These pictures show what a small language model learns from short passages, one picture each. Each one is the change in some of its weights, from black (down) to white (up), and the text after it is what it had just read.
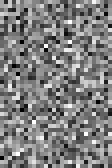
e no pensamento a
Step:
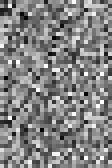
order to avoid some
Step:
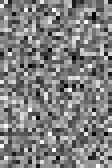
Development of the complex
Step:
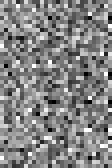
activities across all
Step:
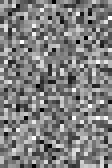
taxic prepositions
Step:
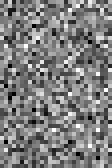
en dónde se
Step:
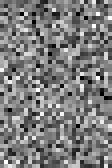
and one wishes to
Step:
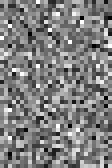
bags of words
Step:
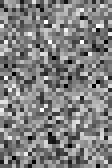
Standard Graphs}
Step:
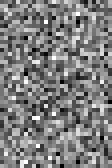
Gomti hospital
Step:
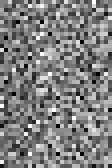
com a área verde
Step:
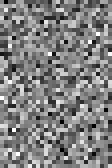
and recount of those
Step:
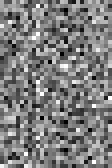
industriebank in
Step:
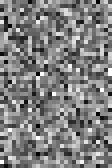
a inovação, o
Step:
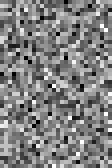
it is known that the
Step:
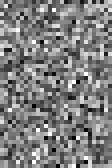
hard work in striving
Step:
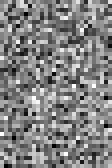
if it preserves
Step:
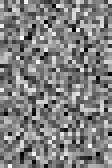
$u \notin I$,
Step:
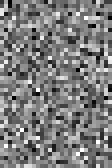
in the world.
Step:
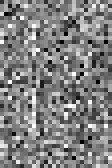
practices. This is
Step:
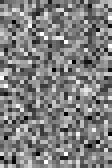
such that $x \le
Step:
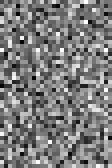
de lactação na
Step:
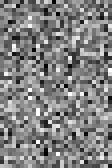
de Ciencia,
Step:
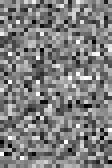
GHz, respectively.
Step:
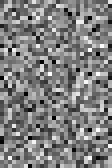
Aprendizagem em
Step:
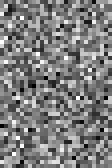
the environment. One
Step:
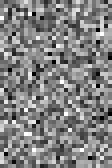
influence the student
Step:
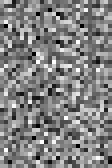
o'rta ta'lim
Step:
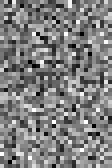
aside the other products of
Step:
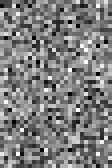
for cylinder with
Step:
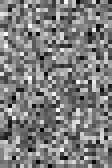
mankind all age and
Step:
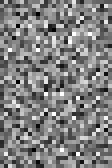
estimate \ref%
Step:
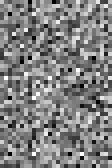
werden mit einem
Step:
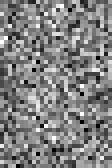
the mean scores of
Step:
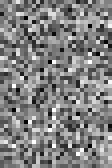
\noindent Convergent
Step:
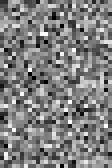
La mortalidad
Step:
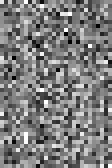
З наочного
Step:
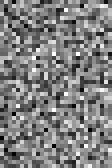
This research has received
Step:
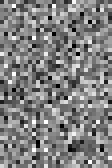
microgrid through a
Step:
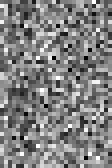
dimensiones para desarrollar
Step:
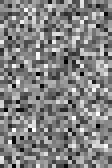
this means players represent
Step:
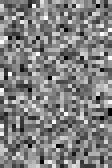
the reference samples with
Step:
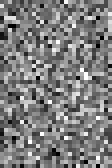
analisa tabel
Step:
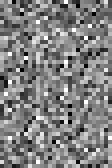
- Promoção de
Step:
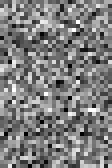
cut-off function
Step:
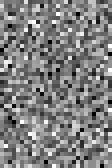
wheel disc can be
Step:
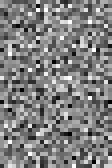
için Tillich,
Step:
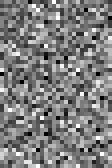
we may substitute the
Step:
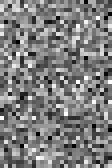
exists a subset $C$
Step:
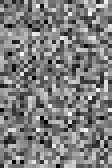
for a remodelled
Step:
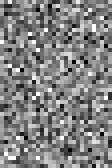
2022). The country
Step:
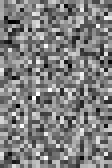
тез слід
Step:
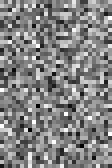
if $M$ is a
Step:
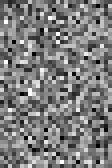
(1) possession
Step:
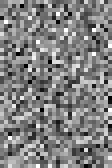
C William,
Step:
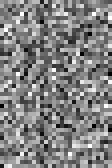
\medskip So, the
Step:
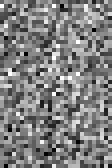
brain regions
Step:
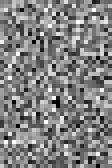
two singularities}
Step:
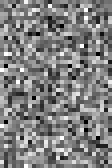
at infinity of positive
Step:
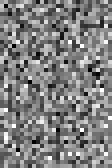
highest proportion of
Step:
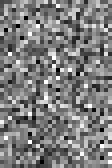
(with $\Delta t =
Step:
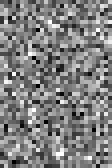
of which a sample of
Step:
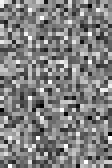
<\infty $, as a
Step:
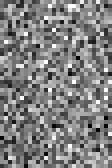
en sus ornamentos
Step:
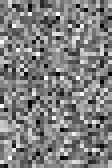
the map for the odd
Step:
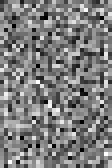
in the frequency of
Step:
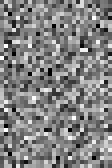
properties are also consistent
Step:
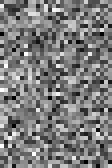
and lower evenness were
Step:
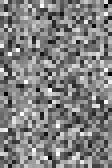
nationalities. Because
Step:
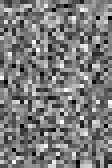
com as quedas do
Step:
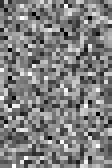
and other rights.
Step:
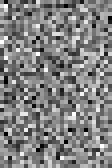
the question for the function
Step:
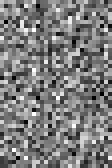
Figure 2 below)
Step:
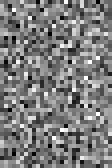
for which $0 < \gamma
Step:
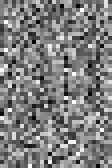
them had no known
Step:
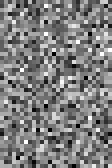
derajat kesehatan
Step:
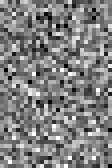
la participación mundial
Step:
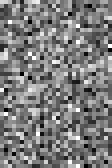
\sigma(n) <
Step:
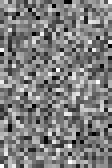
Dehn surgery
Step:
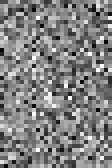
the hyperplane
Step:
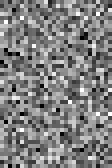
of limit theorems}.
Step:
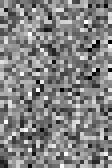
cause inflammation -
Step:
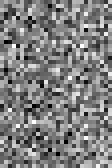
Soc. Lecture
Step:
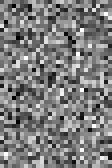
one-dimensional vector
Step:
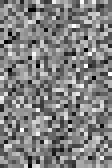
the speaker.
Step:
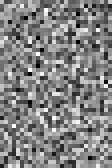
the natural projection
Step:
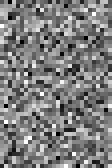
period ranged from
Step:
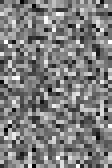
la añade
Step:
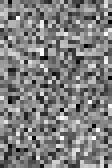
saodat – yo
